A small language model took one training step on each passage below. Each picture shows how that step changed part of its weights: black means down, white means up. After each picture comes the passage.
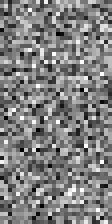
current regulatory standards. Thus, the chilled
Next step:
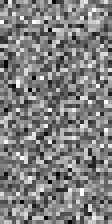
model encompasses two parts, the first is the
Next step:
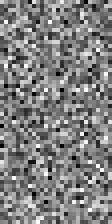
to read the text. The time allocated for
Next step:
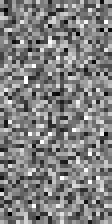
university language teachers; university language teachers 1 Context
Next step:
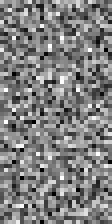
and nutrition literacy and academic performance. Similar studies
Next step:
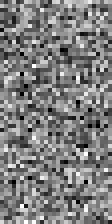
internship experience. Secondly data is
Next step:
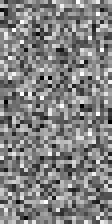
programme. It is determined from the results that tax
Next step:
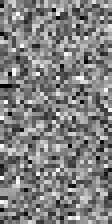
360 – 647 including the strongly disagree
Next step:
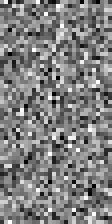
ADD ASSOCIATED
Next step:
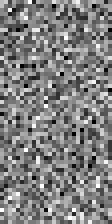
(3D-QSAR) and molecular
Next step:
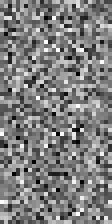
guide the BIKE towards each
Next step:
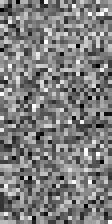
options. The peer review process for planning the
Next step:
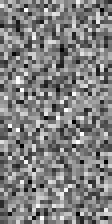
is to link the school and the community into a
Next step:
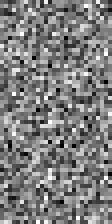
regression models are used to estimate: (a)
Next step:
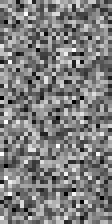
to relate to the content being taught
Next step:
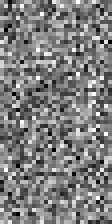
establishment of a policy-driven organization like the
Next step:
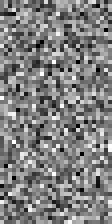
characteristics of the nanoparticles, and it
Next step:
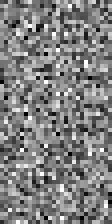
the analyte (atrazine) is in
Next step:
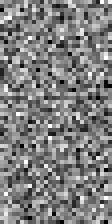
economic and social burden. To address this challenge,
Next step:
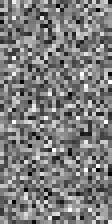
intelligent radios that can autonomously
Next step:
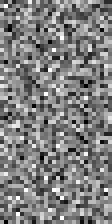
almost the same as education performed in formal schools in
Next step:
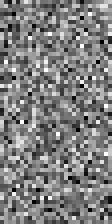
90-minute sun-shadow
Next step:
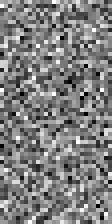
are the images, the precise topography
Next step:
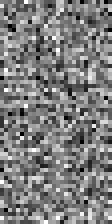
Proposed Structure - Speed
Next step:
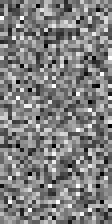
behavior have been experimented on a set of
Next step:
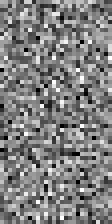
from scanned zooplankton images
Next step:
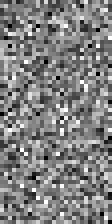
replica means that it is developed using QO
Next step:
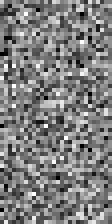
strategies that can help the elderly population in
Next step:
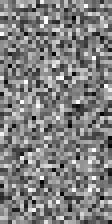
are as follows:- Access to knowledge
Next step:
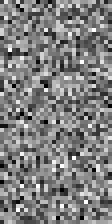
should be tested for Chikungunya
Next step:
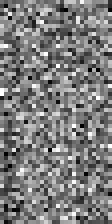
collected materials, writing; D.K-G
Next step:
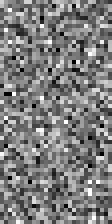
and NEST GPU. Similarly,
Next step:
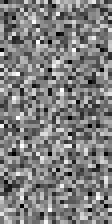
HEROES. • It is planned to
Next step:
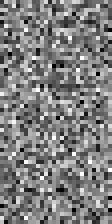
treat gastric infections is substantiated by the
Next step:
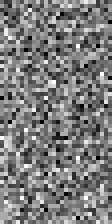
digital literacy than the concerned stakeholders should initiate measures
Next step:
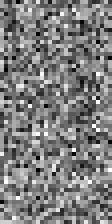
Bangalore, India. A structured questionnaire was
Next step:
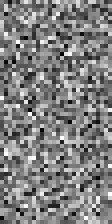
Games, presenting the world with a new
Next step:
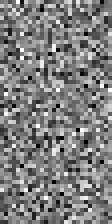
driving force of restructuring at the level
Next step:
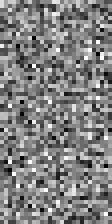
in the group during the audit. Based on assessing
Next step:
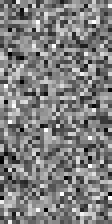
MPTP administration) and different monkeys
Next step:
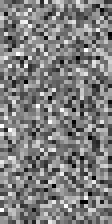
law (IHL) can be
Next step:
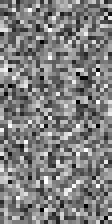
immersive service experiences or, in other words,
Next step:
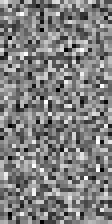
of the first Open Access Journal of Medical Internet
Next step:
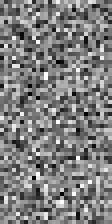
different research funding and performing organisations across Europe. It
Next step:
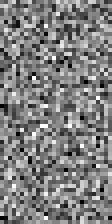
the written name looks like to train the
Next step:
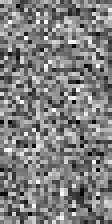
is bigger than the corn.’
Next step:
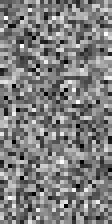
neural system is shown in Figure 4 where N
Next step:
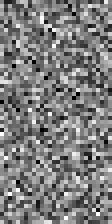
form, with their ontology labels, regardless
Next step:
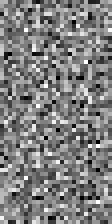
Angel A. Villa:
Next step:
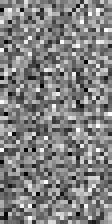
financial and non-financial incentives. The
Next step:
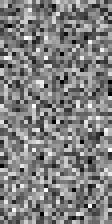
determined by the B content in the Si-B
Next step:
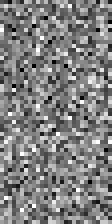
WHY YOU SHOULD
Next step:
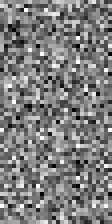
is greater than at $+20$ V and
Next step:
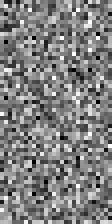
“ Driving school Establishment of
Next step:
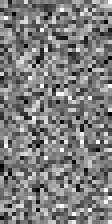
range of data 218 within 1.5 the
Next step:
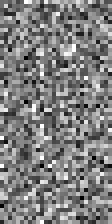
area and the point of observation, the greater the
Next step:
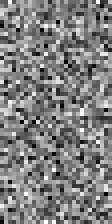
days are partially mentioned in the narration at
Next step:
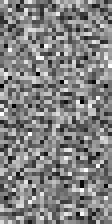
for the protection of the liver by reducing
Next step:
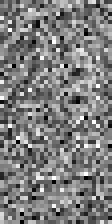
However, it may cause a disadvantage
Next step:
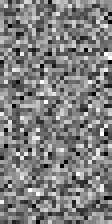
providing clearer and more detailed images. The
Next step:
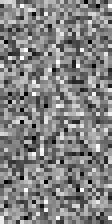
manuscript is an honest,
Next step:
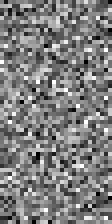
perform a risk analysis on figure 1 manifold
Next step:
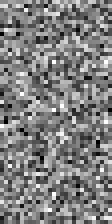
is IS 14543. It establishes standards
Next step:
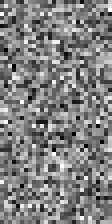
to be estimated after separating it from all these
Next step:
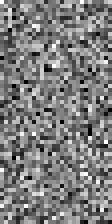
DPD manufacturer in the high range
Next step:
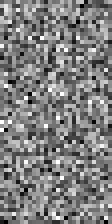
solubility hinders bioavailability
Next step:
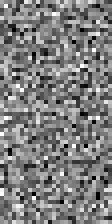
on the fourth day (Figure 1). Figure
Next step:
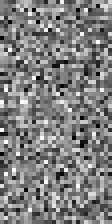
questions. 6. To implement various interaction patterns such
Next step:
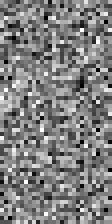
cells, and problems related to grooming and
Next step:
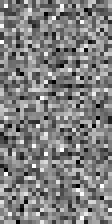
acid was more pronounced than that of
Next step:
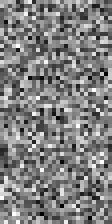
to different accounts with their different reputations
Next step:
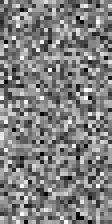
field of social rights, Under this heading we
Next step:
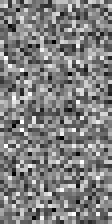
during commissioning, implementing a program of
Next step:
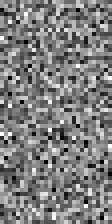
rules and customs. Based on historical records and
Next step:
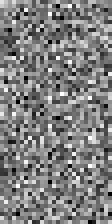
COUNTRIES INCLUDING THE
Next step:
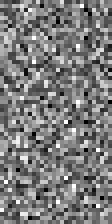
Thus, the entire waste collection system of
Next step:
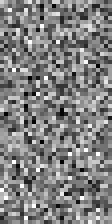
and linked to the relationship between sofa
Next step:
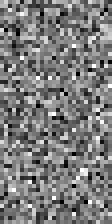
of firms (cross-sectional dimension)
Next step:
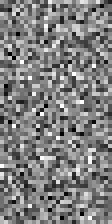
be gathered from the traffic network,
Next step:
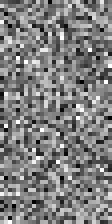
special and cannot be modelled or physically produced
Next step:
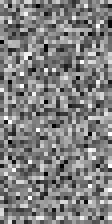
include re-implementing an algorithm in
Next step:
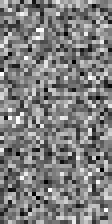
of tax burden on labour and business. Excessive
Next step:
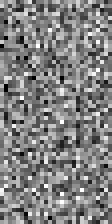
to human health at a global level. In
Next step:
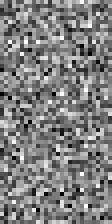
materials. Especially the combination of high
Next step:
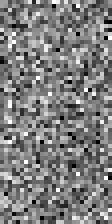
(b). The device performance fully recovered upon
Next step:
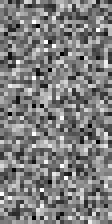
BIOFABICS LDA
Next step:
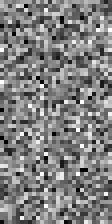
is combined with the Internet of Things
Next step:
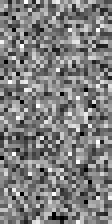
Churchill democracy is the worst
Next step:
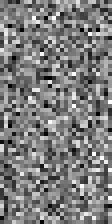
Mg, K, Cu, Mn and
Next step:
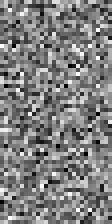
of the same cell components as described above for the
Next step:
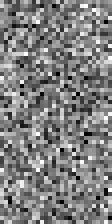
1. (a) Surface roughness
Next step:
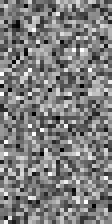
the body weight of broiler for
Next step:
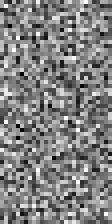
week) participated in two different exercise sessions
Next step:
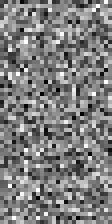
by stereotypes that hindered not only
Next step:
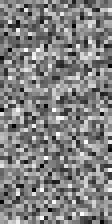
is a system evaluation stage conducted by end users to
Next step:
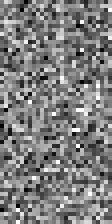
to be disclosed. References -
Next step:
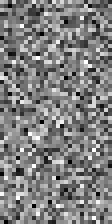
high sidelobes, directivity is largely
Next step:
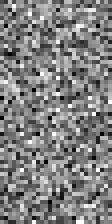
where it is often eaten as a product
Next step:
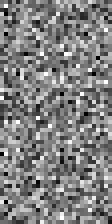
childcare as a consequence of the pandemic had more
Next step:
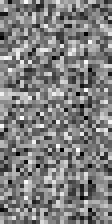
Solidarity in the 1980s, the
